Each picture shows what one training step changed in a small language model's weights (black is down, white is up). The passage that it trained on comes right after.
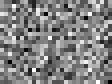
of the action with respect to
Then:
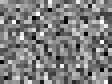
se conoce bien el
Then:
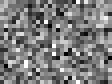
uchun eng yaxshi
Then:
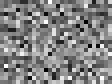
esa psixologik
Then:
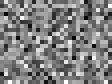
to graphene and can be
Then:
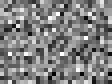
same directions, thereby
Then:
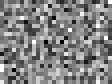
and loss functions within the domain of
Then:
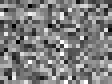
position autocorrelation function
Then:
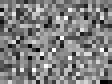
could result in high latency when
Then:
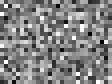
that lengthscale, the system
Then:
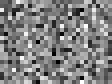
em forma de elipse,
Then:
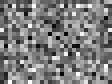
gratifying to see that
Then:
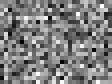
ambient temperatures (T
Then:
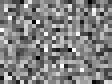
of this method. **Key
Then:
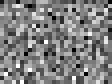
to those from $L_e
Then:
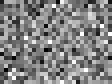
vacuum. The probability
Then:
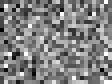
Mayda plastika
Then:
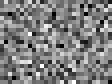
metric and gauge-field
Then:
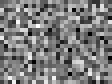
for details). Evidence
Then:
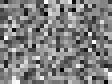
O'ziga xos
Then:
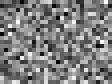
se sienta seguro y
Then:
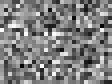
function matrices. The potential
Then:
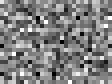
DEMING, E.
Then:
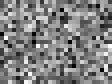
RIS tiles, each unit
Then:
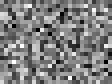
as the data-driven
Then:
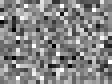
each element in the Shaply
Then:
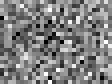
qanday genetik
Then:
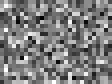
etmagan holda,
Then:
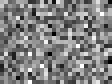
for useful insights
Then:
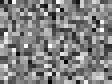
parc automobile.
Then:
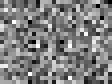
kawasan lama
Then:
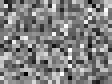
matter plays a central role
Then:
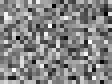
for conducting an extensive
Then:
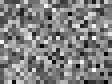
стадії правового
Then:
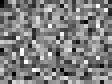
effort. In order to
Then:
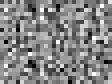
at high temperatures, or small
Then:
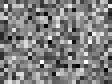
all the dependence on the
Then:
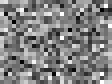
Russian Federal
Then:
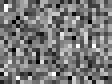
2023). Seringkali
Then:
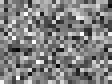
are found with mutually
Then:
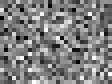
de alta intensidade.
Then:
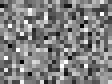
Ende des Jahres
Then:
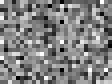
the crossing time with distance.
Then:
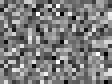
oid topshiriqlar
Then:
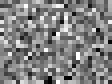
number of $1.5
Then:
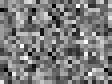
bir kullanım
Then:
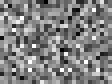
à lembrança os
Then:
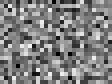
be coupled to a quantum
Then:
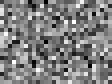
уголовным законом
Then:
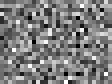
контролю стану
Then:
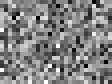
a growing attack surface that
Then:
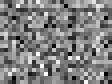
can compose differential
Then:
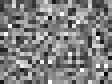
does not spoil the
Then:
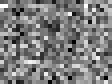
são filmagens de
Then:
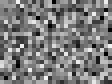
va ma‘naviy
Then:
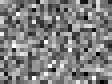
relating criminal
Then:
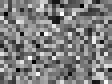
of public-private
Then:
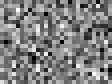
of clicks} &
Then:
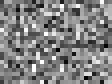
their interaction. The article
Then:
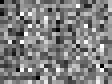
usul asosida virtual
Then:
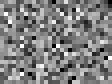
mathematical and statistical
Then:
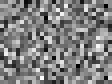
steady walking solution
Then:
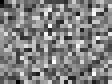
process. In the SSC model
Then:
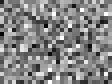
Momentum Winding
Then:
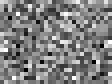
hodisalar bilan birga
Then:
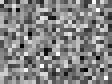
in the spectral lines of
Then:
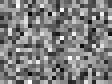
La figure 14 donne
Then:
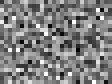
около него –
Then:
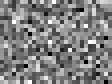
e emocionais que
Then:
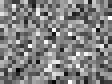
of size $R(E)$,
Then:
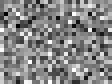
i link attivi
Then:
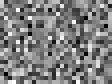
як у червні,
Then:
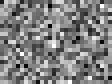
strategy was religion.
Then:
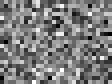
transitions} We now study the
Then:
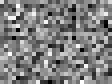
to be determined. Then,
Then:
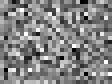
etadi xolos.
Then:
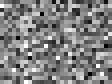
based on an assumed black hole
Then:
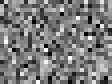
M., Thésée,
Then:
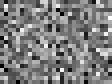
musiqiy tarbiya —
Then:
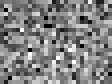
activos y potenciales
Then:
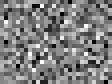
210 Курбанова
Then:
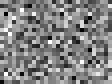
plausible dark matter
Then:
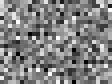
филол. наук.
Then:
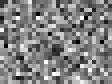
modelling. Variants
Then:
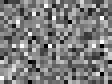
рыб зависят
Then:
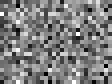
dastur ishlanmalari
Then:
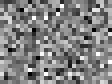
theoretical point of view
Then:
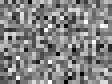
the chemistry of
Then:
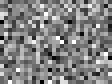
connected with discrete
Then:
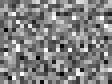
con Vitíligo de
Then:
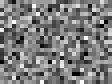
our data collection focused on
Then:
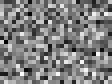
less than one-fifth
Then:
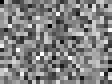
program since we provide the movies
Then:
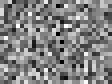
2, isso se deve
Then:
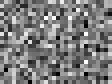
\Omega_{A \overline
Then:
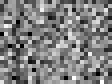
to identify the concept of
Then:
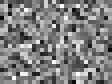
lowered the ground state
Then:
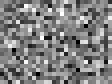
single-exponential model from
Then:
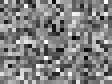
measures are given by the
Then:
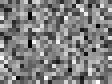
counting for different systems.
